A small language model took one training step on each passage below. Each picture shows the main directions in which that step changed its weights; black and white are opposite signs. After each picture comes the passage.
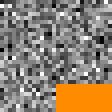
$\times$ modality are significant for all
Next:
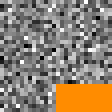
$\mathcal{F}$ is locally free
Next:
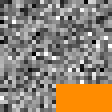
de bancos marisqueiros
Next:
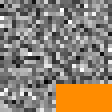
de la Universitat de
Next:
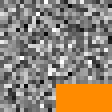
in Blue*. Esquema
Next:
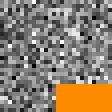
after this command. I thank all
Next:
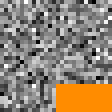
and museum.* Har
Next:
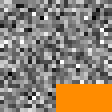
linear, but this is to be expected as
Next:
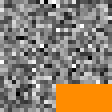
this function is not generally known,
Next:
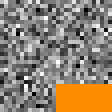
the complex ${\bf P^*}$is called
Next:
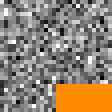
en “Ejecutar”.
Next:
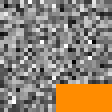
i najčešće se
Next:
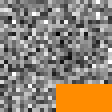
frequency and time characteristics of heart
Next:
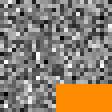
disamping itu juga
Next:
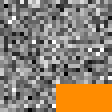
voids. One of the most
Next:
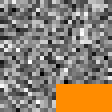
be a symmetric uniformly positive definite tensor
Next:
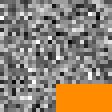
can be rewritten as follows,
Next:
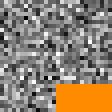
Genregulation verbessern
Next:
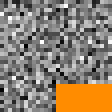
particle ($s=+$) and
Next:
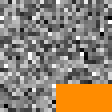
the vicinity of the
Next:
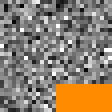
of the mesoscopic
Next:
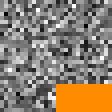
bólimlari mavjud.
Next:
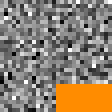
of some algebraic structure being considered;
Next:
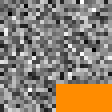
or algebraic reductions of the
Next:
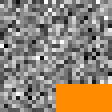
i an/p}. $$ We order the
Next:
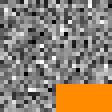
C.~S.~Hong is with the
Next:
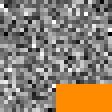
amalga oshiriladi.
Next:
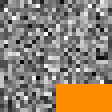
the purpose of structure analysis and
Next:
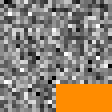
J.}, in press;
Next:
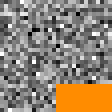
reference frame (rotating with
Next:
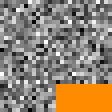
Fibonacci manifold, described
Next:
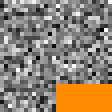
unbiased generalized statistics}
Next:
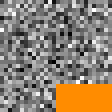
respect to the $K^+$ direction in
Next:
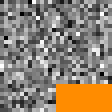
Lombardy cases using 2M
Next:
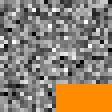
allows selective acknowledgements
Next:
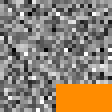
пути развития
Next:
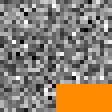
diperlukan ketika
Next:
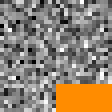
plasmon bands are separated by
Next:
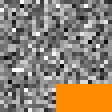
has characteristic two, any sum of
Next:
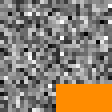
мнению друг
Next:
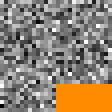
examine the tracking error in
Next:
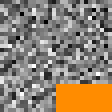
the femtosecond regime,
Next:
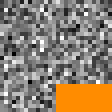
in order to enhance the
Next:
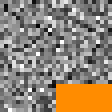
the magnetization of the IP
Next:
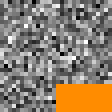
we have two disjoint conformal
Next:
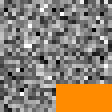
The purpose of this section is to
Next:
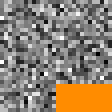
Qorao'zak 7,3
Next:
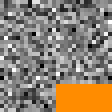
в тюркской
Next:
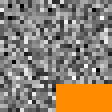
hypotheses on $H$ and
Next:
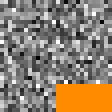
on K\"ahler hyperbolic
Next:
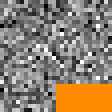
Ramm, A.~G., An
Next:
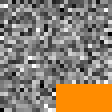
phases of quantum matter often
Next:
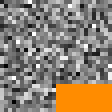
by a more efficient symmetric key
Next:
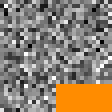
tasniflash va uning statistic
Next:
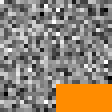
for the proposed and conventional FR
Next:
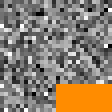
depending on $c$). While it
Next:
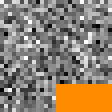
Spectros. Relat.
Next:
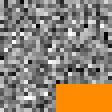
of the vertical line in which it
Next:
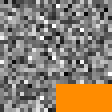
E}(A)$ is infinite
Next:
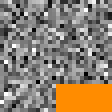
distensível “armazena”
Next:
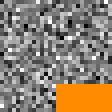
Hardy's paradox indicates
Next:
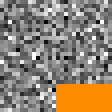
motivation is two-fold.
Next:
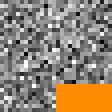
well-defined only up to sign).
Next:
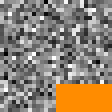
capture the curve where two types of
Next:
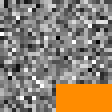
and it has siblings,
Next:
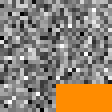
from the signals tagged with
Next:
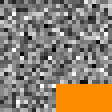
the multiplicity per participant pair
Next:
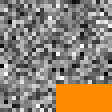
\text{so} \qquad
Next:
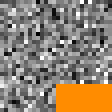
Figma adalah salah
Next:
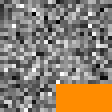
galaxy, which we use to produce
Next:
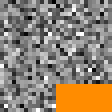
This section gives the procedure first, then
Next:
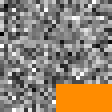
conjugacy action of
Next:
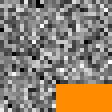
CH.IV for the definition of
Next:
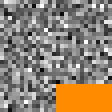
for both the segmentation and the
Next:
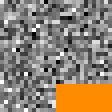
We have repeated this process several times
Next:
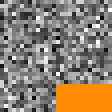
Most research in the area of stress
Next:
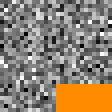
$t_{2g}$ electrons
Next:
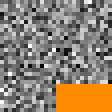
$m$ mod $k$. Let
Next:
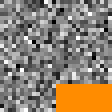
modulate the excitation
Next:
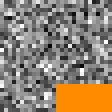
учеников является
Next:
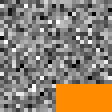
\eqref{3.18} we obtain
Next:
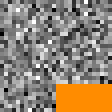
0 \quad \text{for any
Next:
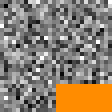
intervals of fairness metrics
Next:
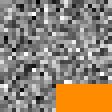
methods, mesh dependence varied
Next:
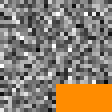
para se desenvolver em
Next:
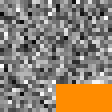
Бунинг учун
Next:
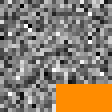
complex manifold, and denote by
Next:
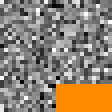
r_\nu|$ in denominator
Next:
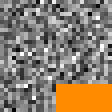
Neural Networks,"
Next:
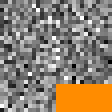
+ \xi \qquad {\rm and}
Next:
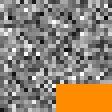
mahrum qilish jazosi
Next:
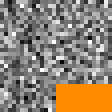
chiqishi, yer osti
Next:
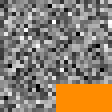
\subset S^+$ such that
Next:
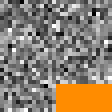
previous publications on KWS
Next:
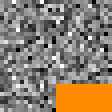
\mathrm{He/H} =
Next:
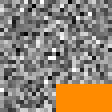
of electrons and holes, and
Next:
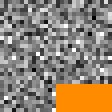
point on the bead surface. The
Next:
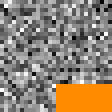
amalga oshirilgan
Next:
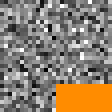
Banking Supervision
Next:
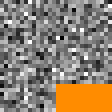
studies from hours in the local
